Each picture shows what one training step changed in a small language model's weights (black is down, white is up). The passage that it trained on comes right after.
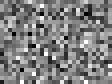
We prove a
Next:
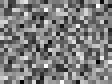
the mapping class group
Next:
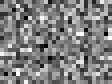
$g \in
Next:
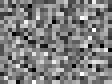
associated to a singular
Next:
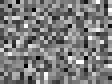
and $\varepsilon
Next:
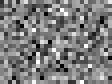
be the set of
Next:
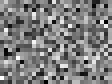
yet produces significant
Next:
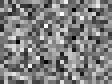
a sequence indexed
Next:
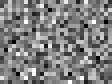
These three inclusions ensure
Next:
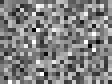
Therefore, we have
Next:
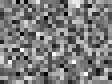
in Comte and
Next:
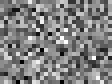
The first feature
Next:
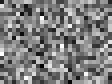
Albrecher and
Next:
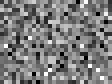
the maximal value of
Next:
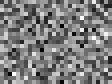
the path set can
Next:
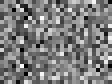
$E$, there
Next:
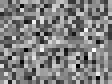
of proof of
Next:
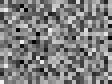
to create the
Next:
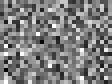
in these estimates is
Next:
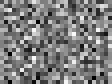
for each of the
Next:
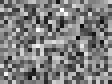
the asymptotics of
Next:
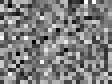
cohomological exact
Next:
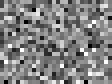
added) in order
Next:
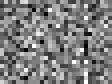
be developed at a
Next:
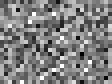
the following inequality
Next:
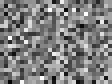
claim is true for
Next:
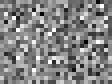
Hence, taking into
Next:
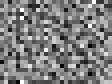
strong solution of system
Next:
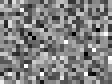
problems. For an
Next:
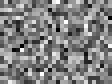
heat conduction in
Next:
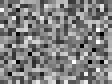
where all arrows are
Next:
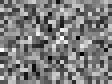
the fact that
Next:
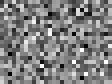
one would obtain the
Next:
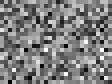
the case of
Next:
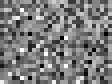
used in a
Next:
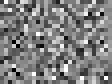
Conjecture holds since
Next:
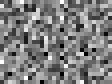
states} A
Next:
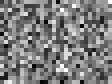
the existence of some
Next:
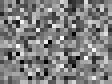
in high-dimensional
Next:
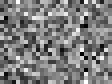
the usual scalar curvature
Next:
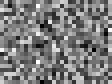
lies in the fact
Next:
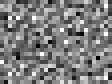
\hat s
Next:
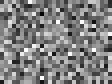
Before introducing
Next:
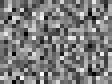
\\ I am
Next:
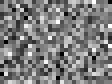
$M$ is
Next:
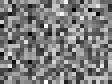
a sum of geometric
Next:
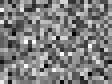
new derivatives needed a
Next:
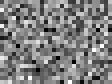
where Monk's
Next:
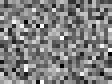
behave appropriately
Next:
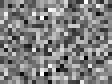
of the positive integers
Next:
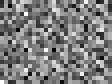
genus at least
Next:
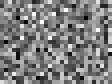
is satisfied and the
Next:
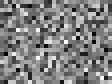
a general rule,
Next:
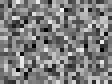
from other papers.
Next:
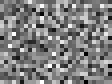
We are now in
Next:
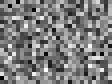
and LGBM
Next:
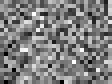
might think of applying
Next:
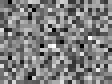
as a result of
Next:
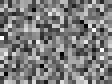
necessary condition of existence
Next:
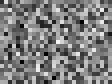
matrices of the errors
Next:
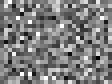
has degree 1.
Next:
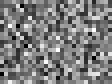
$D$ such
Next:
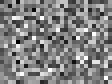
and conversely,
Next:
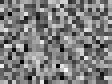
experts of the field
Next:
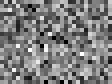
an action of
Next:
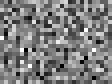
of the first layer
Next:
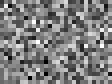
one-dimensional cohomology
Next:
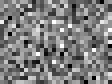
top node} if
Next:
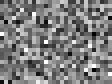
we suppose, on
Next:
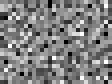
\in dom
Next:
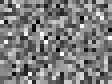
each $c
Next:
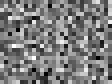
number and the
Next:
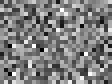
the control system can
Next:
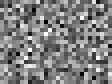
that for all
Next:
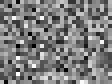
and an orientation of
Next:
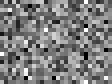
an integer at least
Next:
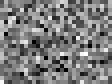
However, the issue
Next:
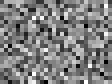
linearly dependent over
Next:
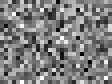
the following.
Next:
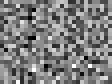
with a diagonal
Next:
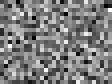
better (and
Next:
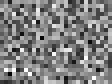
of lines in
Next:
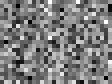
is well known
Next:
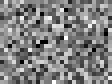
systems in terms of
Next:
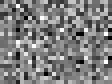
$b \equiv
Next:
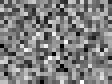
the Gradient
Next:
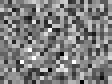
of the version for
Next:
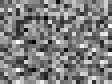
similar to the ones
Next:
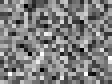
Lagrangian embedding. If
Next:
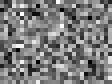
through typed
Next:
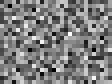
and formulated differently
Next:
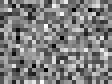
a homogeneous function in
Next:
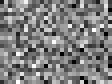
bilinear form omitting
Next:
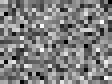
standard Borel space are
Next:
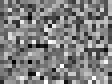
in a similar
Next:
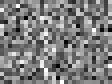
where $v$
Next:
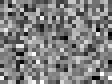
residue field
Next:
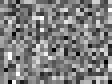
It has a unique
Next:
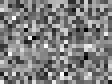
to do as well
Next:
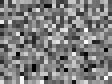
minimal such that
